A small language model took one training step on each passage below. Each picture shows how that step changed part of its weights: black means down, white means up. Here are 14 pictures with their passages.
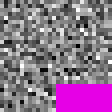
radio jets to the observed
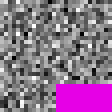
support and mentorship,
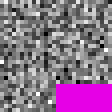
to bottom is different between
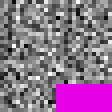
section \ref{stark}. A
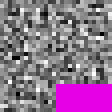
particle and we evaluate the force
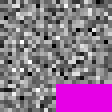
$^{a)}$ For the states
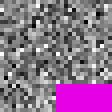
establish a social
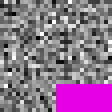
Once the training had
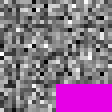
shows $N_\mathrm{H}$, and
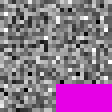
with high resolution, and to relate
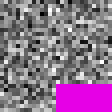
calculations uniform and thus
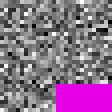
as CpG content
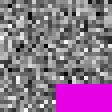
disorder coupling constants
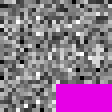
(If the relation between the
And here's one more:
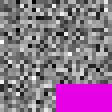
(High Risk). Figure
